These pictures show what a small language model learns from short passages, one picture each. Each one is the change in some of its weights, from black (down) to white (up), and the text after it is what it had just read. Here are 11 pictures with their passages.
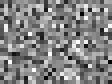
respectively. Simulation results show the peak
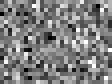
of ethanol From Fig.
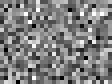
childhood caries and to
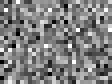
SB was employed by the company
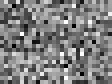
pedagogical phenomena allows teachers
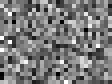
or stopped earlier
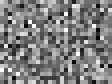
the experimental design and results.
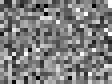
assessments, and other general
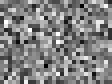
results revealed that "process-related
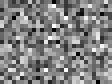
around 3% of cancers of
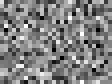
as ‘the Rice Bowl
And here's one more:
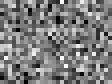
zero reproducibility!
